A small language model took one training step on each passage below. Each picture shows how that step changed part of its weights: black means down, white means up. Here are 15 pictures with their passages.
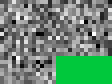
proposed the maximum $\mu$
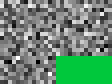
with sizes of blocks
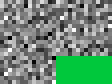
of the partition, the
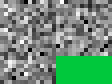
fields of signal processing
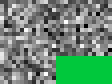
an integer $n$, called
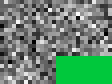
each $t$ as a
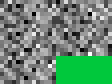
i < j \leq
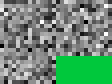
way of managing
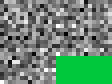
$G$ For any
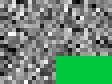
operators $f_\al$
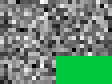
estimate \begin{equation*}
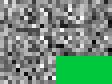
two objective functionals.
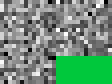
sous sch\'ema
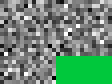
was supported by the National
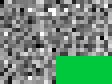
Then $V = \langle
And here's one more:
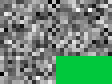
other families of relations
